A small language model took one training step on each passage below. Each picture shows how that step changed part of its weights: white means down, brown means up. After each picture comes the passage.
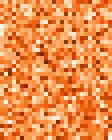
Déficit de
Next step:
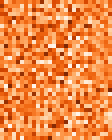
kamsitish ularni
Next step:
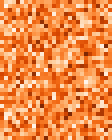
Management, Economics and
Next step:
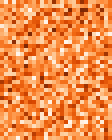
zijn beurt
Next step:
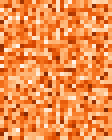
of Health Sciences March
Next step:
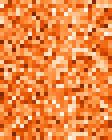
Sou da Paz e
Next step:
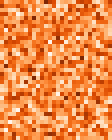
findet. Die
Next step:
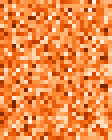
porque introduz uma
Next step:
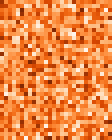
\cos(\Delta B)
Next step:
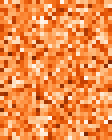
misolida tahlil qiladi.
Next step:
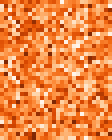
qo‘lyozma asar
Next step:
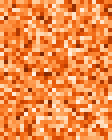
Federal de EPCT
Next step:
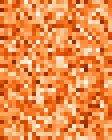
سونا عمر
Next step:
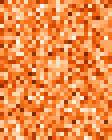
berufliche Gleichstellung
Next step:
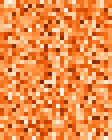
of pressure,
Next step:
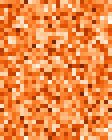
анализ как инструмент финансового
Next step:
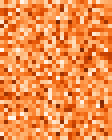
of the areas of research
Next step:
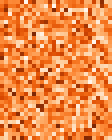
право людини до переліку
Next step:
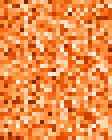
tuzish va korxonaning
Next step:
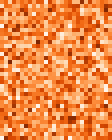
có sự
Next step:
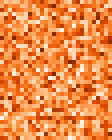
PISA bo'yicha
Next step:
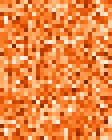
Lacano. -
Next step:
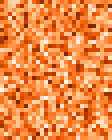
izquierdo y derecho,
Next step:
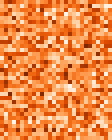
popor muncitor*,
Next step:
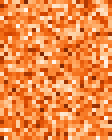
central de processamento e
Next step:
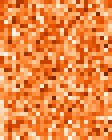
individuali. Queste
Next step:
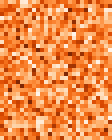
qismlari orasidagi
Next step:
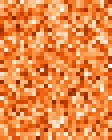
бири бўлиб, у
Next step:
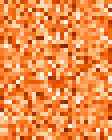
jarayonga jalb qilish
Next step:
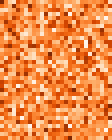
на потребительский спрос
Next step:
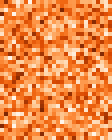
a pesar de su
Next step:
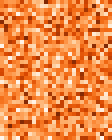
law. Keywords:
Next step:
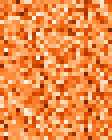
змістове наповнення
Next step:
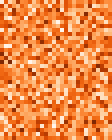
of mitochondrial
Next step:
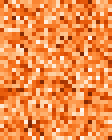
de ellos, debido
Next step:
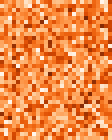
no se selecciona
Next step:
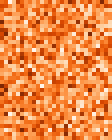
vertonen meer
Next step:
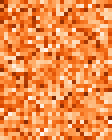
antonimik usullar
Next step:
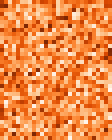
solish mexanizmlari
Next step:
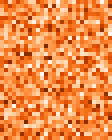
fuqarolik ishi
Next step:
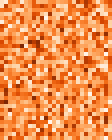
industry – the
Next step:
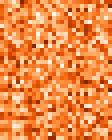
bolalar bilan ishlash uchun
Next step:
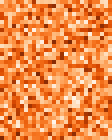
e da submissão
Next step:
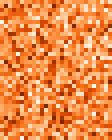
en los últimos 5
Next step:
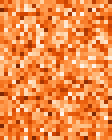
publicamente os participantes
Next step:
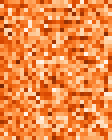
empresariais ou outras
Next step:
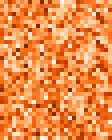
estadístico fue
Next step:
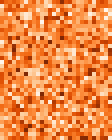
va deduksiya,
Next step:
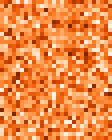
da empresa e no
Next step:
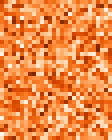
natijasida yurtimizda
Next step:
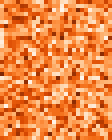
et al. The impact of
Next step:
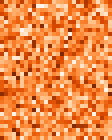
pedagógicas onde as diversas
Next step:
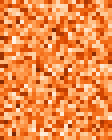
misolida) //
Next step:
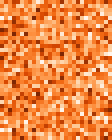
permitiu mapear
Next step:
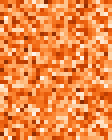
etapa. Fonte:
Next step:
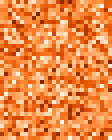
bir fanning modul
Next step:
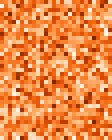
como mediadora cultural.
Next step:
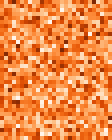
uji organoleptik
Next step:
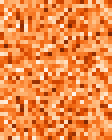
mashhur brendlar
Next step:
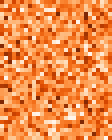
с встроенным
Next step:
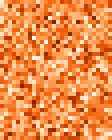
в лесостепи
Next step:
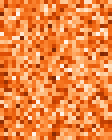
Amara 55 Belum
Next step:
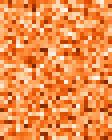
та допуск часу
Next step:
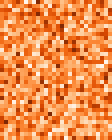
Comprender los diferentes
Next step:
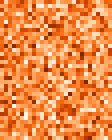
управління є важливою
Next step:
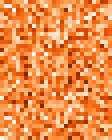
& Cranston,
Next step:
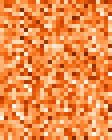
ao diagnóstico
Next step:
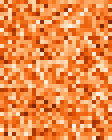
параметров и характеристик
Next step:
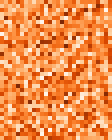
keng targ'ib etish
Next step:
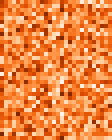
ilustrar esta
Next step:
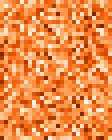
найшлись й
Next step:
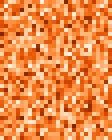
progresivo incremento de
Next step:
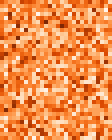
qualité, capacité
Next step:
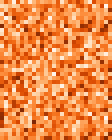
3 meses refere
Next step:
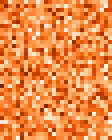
à saúde humana,
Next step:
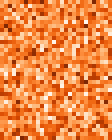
individual rivojlanish sur‘atiga
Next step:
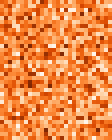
xususiyatlari (har qaysi
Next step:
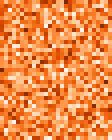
Foto: Apopena
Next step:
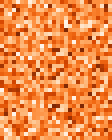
processes in society and
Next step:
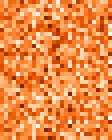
maktabgacha yoshdagi bolalar
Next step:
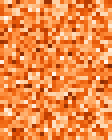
ladrillo; a
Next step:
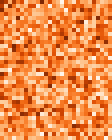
dos direitos humanos
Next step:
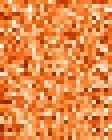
*Paintings by
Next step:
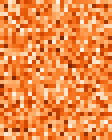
place and scholarly
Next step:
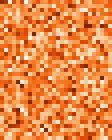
сфері СБ регіону
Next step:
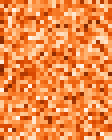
otros miembros del
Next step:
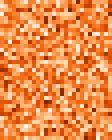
works of E.
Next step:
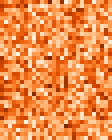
datos futuros. Para
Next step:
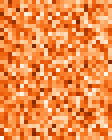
научных работ молодых
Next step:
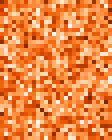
2011). O comportamento do
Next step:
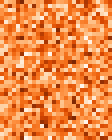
Торунь :
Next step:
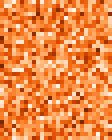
tidak bernilai oleh
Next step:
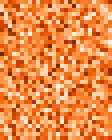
of Pure Silica
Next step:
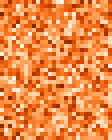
Síndrome da
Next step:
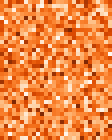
фазали парда
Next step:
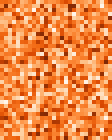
la deforestación ha
